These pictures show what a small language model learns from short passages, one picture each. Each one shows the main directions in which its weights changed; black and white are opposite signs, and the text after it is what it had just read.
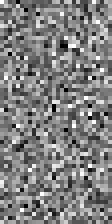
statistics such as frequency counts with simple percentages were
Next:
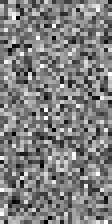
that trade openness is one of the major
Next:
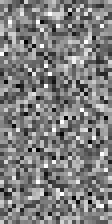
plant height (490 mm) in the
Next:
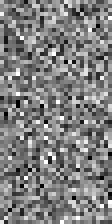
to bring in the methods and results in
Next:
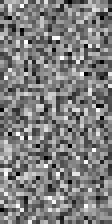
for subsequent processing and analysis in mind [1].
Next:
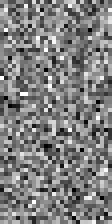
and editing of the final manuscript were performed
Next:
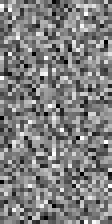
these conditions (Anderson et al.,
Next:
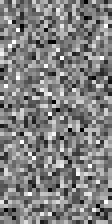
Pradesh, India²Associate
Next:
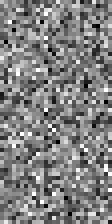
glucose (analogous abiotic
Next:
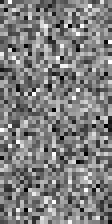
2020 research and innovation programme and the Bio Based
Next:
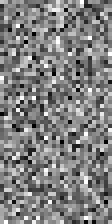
Abstract: *Background:*
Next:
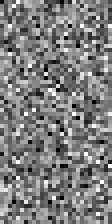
ways were employed. Acyl derivatives of
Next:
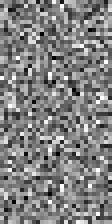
of the protocol are very fast reaction at room
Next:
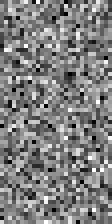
in a spin singlet, as sketched
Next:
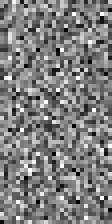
along +y, and hence the blue
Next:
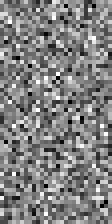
were used to derive the Fe$^{3+}$
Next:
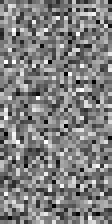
you look at what works exactly, both will
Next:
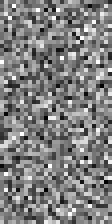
GW Generalised Linear Models &
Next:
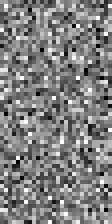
hundred of nanometers. The conventional
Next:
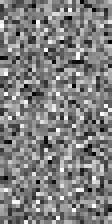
incident photon polarization state, $S_{\rm
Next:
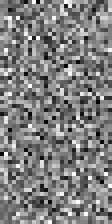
in a $k-$ and in a
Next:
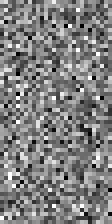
learning and performance. Further research is needed to explore
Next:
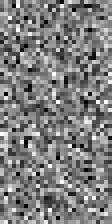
$\mathcal{T}_{\mathcal{R}}$, we
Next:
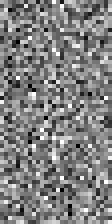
of each agent represents a sample from a time varying
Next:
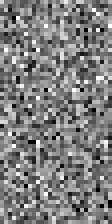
it is desirable to use the same nodes
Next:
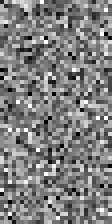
priority target for terrestrial
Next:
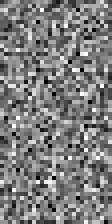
expressive, and can be leveraged to
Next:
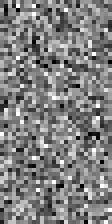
R. Motokuni, M.
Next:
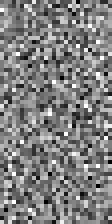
installed at 10 m and 20 m (not
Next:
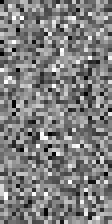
themselves. Thus, *Ecocycles*
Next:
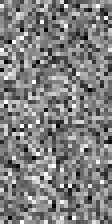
per f.u.). Strictly
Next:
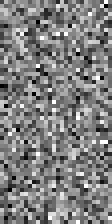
camel (Rs 1.90) when
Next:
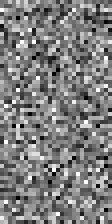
fractal aggregates with homogeneous spheres we
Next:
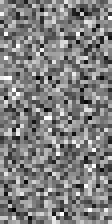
to investigate biochemical measures, including plasma lipids
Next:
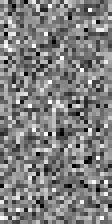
at The University of Texas MD
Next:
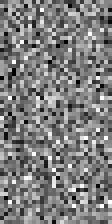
and often does, come at the cost of damage
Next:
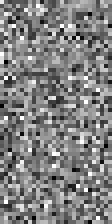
pairing kernel allows pairing to persist
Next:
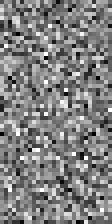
chunks are read by tenants spread across
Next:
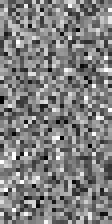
and does not include hosted meetings.
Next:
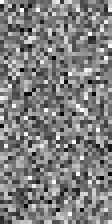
basis of the progress of the timber science during
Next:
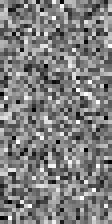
of the Arecibo radar may be
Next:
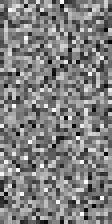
of the peak in each component, marked with a
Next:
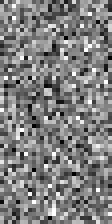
objects with available photometric data from the second public
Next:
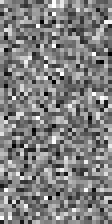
national markets of the EAEU member
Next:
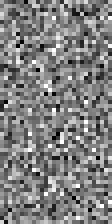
to note, that while the motivation of
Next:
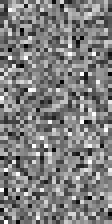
of computing correction terms to the Gaussian effective action based
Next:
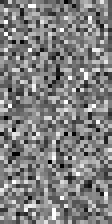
flux of the particles resulting from a PIC simulation
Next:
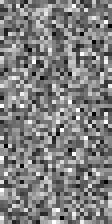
capacitance change within a relatively thick layer under
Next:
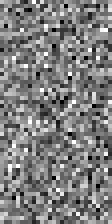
under much greater scrutiny.
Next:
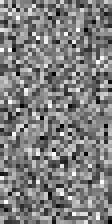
H. Partouche, {\it
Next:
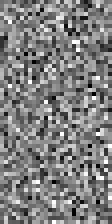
wind, and the gravitational potential along the trajectory of
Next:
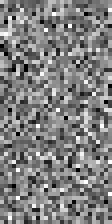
strategies existing in each family or community, which include
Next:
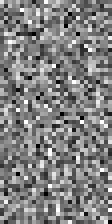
enterprise (company) and therefore is
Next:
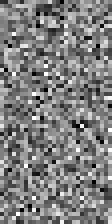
industries to serve both domestic and external
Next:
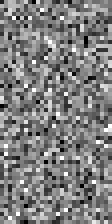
is easily formulated in the impact parameter space.
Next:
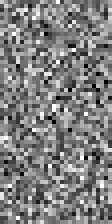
nodules and stratifying risk for
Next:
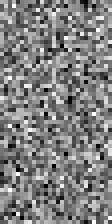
CFs were observed using a high-resolution
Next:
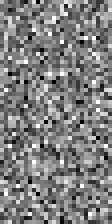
in irrigation system to fully utilize
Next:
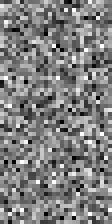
``relationality'', for short, we
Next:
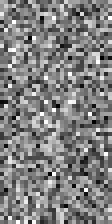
to software applications and to recombination with
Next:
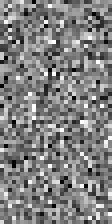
\textit{was} an operation to influence
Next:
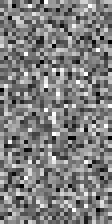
WS$_2$ nanoflowers is
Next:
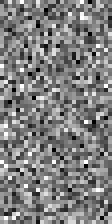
acidity (higher *pK*
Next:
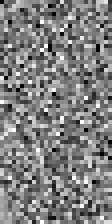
ecosystem for many species. It has faced
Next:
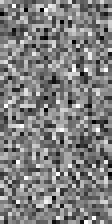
. So, the sequence of bandgaps values
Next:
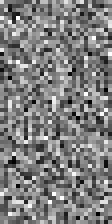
it was shown in examples of quadratic and
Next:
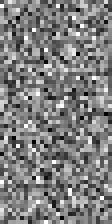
studies (5 and 6) addressing such
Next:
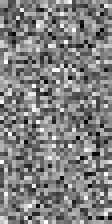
equation predicting creativity. Then we got
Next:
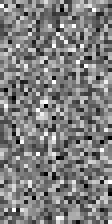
nearby particle surface, which often induces
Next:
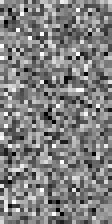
follows that \emph{\( \left\{
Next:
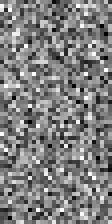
these factors are crucial for optimizing asthma
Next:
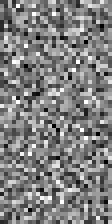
M_{\odot}$kpc$^{-3}$. The initially
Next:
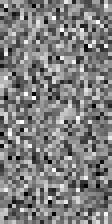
galaxies: evolution --- galaxies: formation ---
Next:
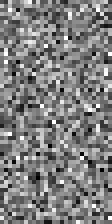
a great challenge however, to assemble an efficient
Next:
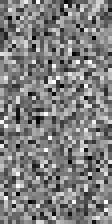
incomplete or in other words: The
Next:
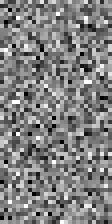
paper, we adopt the channel error bounded
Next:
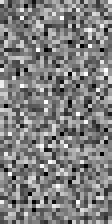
structural behaviour assessment [6,10–12],
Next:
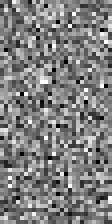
et al. (2024), a well-balance
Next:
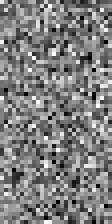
children felt embarrassed (80%)
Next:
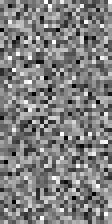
been formally mapped as woody
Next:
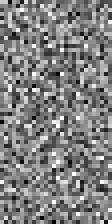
Engineering Faculty, Semnan
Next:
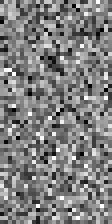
whether cross market herding varies with the stage
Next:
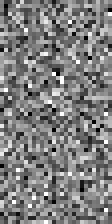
& Continent \\ \hline South Korea
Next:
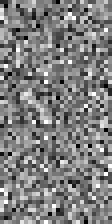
primitives (e.g., the
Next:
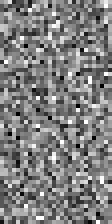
contributions from ferroelectric, ferroelastic,
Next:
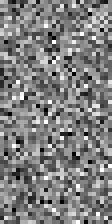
(SEM), with software SmartPLS
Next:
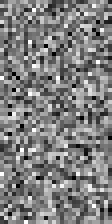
may review and contribute to this evidence where relevant.
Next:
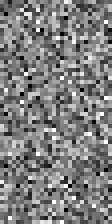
line) when the load is small (a resistance
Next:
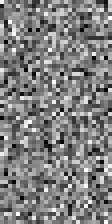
influence of a chlorine atom in all the four
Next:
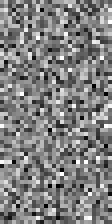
and Z. Zhang, Rev. Mod.
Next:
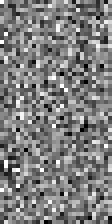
them in priority. Another research which focuses on
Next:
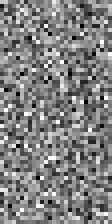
data either side of the outbursts. Figure
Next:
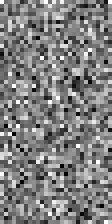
highlight several opportunities for the people to generate income.
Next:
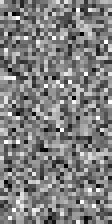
according to TD-SCDFT
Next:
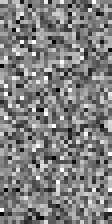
Environmental Science and Technology*, 21(2),
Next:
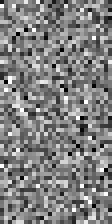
as well as the nonlocal ones including the
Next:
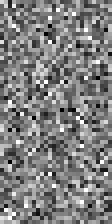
SRH campaigns focusing on STI
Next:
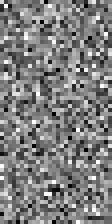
reducing antioxidant power (FRAP),
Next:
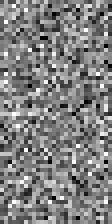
until the maximum compressibility value of
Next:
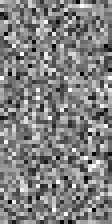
$J$ through numerical calculations, and reach the
